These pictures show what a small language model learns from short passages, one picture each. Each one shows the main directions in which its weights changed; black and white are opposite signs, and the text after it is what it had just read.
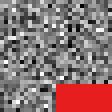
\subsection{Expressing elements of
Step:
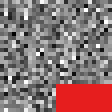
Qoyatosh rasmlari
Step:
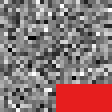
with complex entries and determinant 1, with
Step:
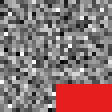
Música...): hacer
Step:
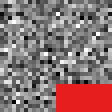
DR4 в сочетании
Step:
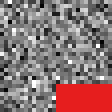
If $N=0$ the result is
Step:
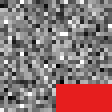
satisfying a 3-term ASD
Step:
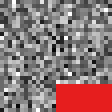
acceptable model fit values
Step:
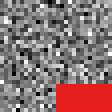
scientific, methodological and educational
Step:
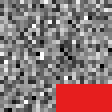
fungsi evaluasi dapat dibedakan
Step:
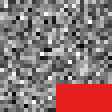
дис ... канд.
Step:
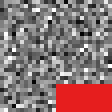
same set, partitioned according to the
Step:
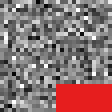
than one $\Gamma$-factor, and
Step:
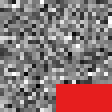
menyeluruh berdasarkan
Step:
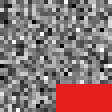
клещи в почвах
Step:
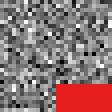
questo motivo a partire da
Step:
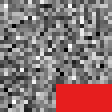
(пункти 4, 6
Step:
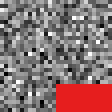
de manera efectiva con otros
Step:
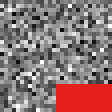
& 11 \end{pmatrix}
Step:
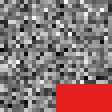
Esse artigo procurou
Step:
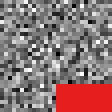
pode desvalorizar as características
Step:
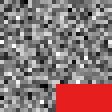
$n=2$ and start all over
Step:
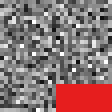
les activités économiques. Elle
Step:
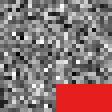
over $C_c (G,
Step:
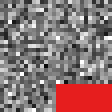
etnik tarkibi,
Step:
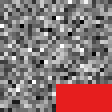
mohiyati va mazmuni bilan
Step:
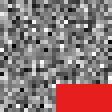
балки бутун
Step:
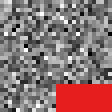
$$ and the {\sl dual weight
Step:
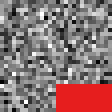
From the example below, we can see that
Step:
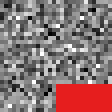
right, and it jumps to the
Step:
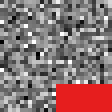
presentare in chiesa un
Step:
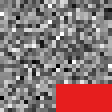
\proof Given an entourage
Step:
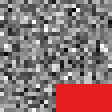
потребує часу та
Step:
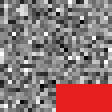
aux r\'eflexions simples
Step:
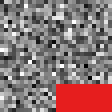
Estos conflictos internos
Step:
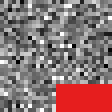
all $x,y\in A,$
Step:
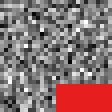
dari tongkol jagung
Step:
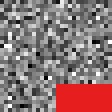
the $m^{th}$ factorial power
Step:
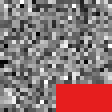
vectors $x_1, \ldots,
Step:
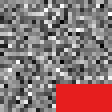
n}\cr 0_{n\times
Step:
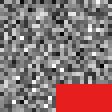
The sequence contains many complete graphs.}
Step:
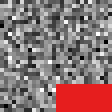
доцент, доцент
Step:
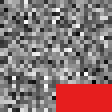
como sendo responsável pela proteção
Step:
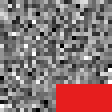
тілопокладення на
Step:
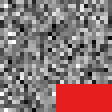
Киевский национальный
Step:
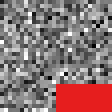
que nos habíamos hecho en la
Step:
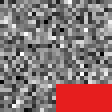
lateral do sítio arqueológico
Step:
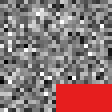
Bunday maqollar xalqning estetik
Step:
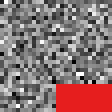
requirements for digitalization in the
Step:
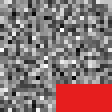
cost of the other subsystems in both
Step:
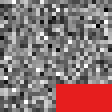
tijoratlashtirish va startaplarni
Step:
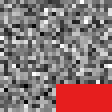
an out-double-star
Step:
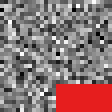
farm layout because an
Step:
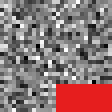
the solution converges to the same rotating
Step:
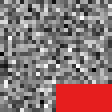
correlation formulas, Implicit summation
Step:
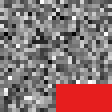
o problema persiste em todo o
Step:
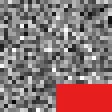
опубликованы данные о
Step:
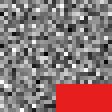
– Doctor of philosophy, professor
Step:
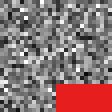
Markaziy nerv tizimining
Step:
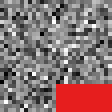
como a vacinação e o exame
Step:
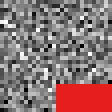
licenciado sob uma
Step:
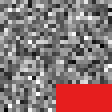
for $N\geq m,n$,
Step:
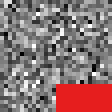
the space of $S$-valued random variables
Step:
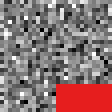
qilish // Railway transport: topical
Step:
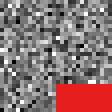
Regul. Chaotic
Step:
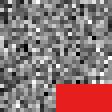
қаратилган: а)
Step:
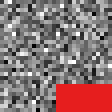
also provides an alternative proof of
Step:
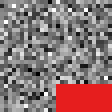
absorbe ederek
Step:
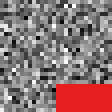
Д. Структура и
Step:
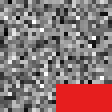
pelo autor desta pesquisa. As
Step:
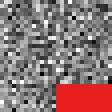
achieve near maximum throughput, computationally
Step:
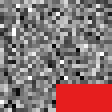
R$; an approximate equivalence relation is one where
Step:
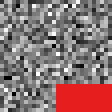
apply an induction. Let $\alpha \in
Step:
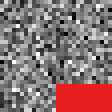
$G-H$ will be the
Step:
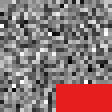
competitivos obtidos pelas
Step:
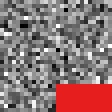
properties of Galton Watson
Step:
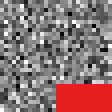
its score function is the identity function
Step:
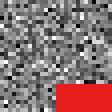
insonni osmondan
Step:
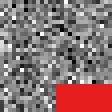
Hom}} \newcommand{\im}{{\rm
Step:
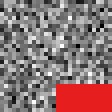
that the set $S_{0}+
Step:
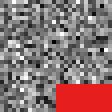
numbers and $q$-Salié
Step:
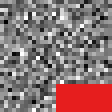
de serem filmados. Desse
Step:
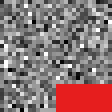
uma vez que permite que os produtos
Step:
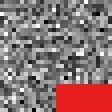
we have $$ {d\over ds}
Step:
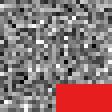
hisoblanadi. Musiqa ta’limi
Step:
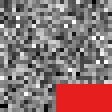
the hyperplane class, and let
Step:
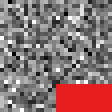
диагностика марказ
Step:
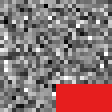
figuras (profesor de
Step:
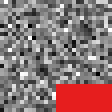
pressure term and the corresponding term in
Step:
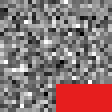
COVID-19; como por
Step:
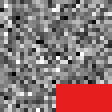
and conditioning are a barrier to
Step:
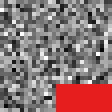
existen intereses en competencia.
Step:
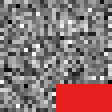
& \quad\bullet\es
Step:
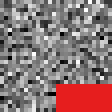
of a maximal decomposable map and an
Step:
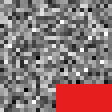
in both settings of ``big'' and
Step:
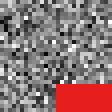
concerniente al cumplimiento de
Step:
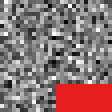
class outside the critical hyperplanes and
